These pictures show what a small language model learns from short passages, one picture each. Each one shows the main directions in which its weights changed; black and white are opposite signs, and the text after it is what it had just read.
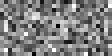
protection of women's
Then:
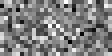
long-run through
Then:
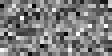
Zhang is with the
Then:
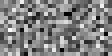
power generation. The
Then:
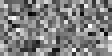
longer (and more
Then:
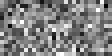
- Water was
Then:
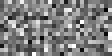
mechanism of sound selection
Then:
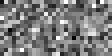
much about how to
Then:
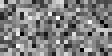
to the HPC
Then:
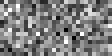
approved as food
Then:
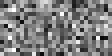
Hall, E.
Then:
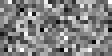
\& Janice
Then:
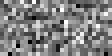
design, the study
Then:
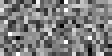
aim is in fact very
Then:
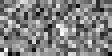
is shown for both the
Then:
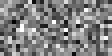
participated in.
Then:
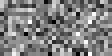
the neglect of heat
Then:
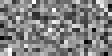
version control systems application as
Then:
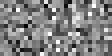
Replica server
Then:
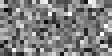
assume $p$ to
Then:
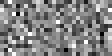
Verification and
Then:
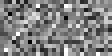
reached and it
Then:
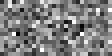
variable of the model and
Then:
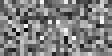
behavior. As has been
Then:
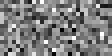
software packages for
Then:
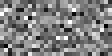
underlined layers
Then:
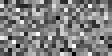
transforms in time and
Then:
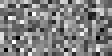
command and frame
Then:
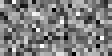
In the context of our
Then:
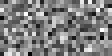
critically influences the
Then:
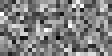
Graph dynamics ·
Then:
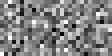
rhyme with
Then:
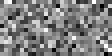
method for finite-size
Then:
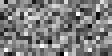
to illuminate the
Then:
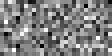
be encoded with
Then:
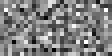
, B and C .
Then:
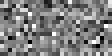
classical statistical tests
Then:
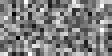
millions of
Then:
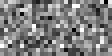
to unmask
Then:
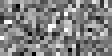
bprp} <
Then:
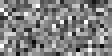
roots are known,
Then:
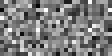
are reasonable, as
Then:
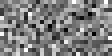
observed on MJD
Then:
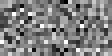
\rightarrow f)} =
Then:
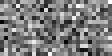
De Martini,
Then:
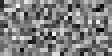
is because $n =
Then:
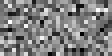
quantum circuit.
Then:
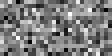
PMs. Then
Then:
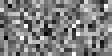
other applications,''
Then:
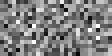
purified water in 2011
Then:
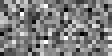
the wall. A
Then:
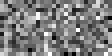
any addition efforts
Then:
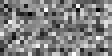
spread kinetics
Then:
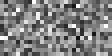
smaller $\beta$ values
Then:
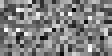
and solve for the
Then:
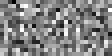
This systematic review's
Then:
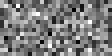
The middle
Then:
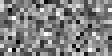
In order to ensure that
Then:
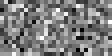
red symbols).
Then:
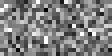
comparisons have no
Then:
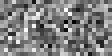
as explained in
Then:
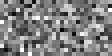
image, and, as
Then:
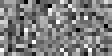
LBM solver
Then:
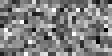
- \frac{k
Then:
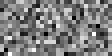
have extracted the point
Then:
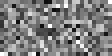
T [K] O
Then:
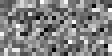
hard, good optical
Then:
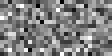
symbols correspond to
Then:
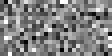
It shifts the
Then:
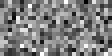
additional volcanology
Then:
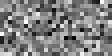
variety of methods identified
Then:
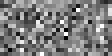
in *Fig.
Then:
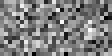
altering its path
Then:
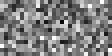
no cells of a given
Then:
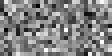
it remains positive and highly
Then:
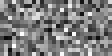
and the consequences
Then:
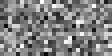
per unit rapidity
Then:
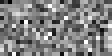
comprehension of
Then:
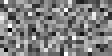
transformations in the
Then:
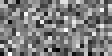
at positions as
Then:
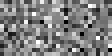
emotionally and
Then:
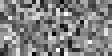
and the outer bank
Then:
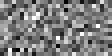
as an additional term in
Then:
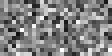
reference pulses sent
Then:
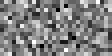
will investigate this problem
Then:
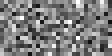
combination with other sources
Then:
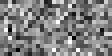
an FDTD
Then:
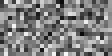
for the whole population
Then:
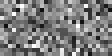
that interprets price
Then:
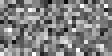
of charge reference.
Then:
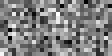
Union law.
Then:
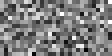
and globally
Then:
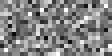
come into being remains
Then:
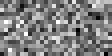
Fish preservation
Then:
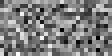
above. Furthermore, since
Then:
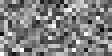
variable is categorized
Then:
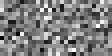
also allows for a
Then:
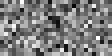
in dealing
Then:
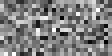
phase films only are
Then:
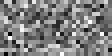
the common approach when learning
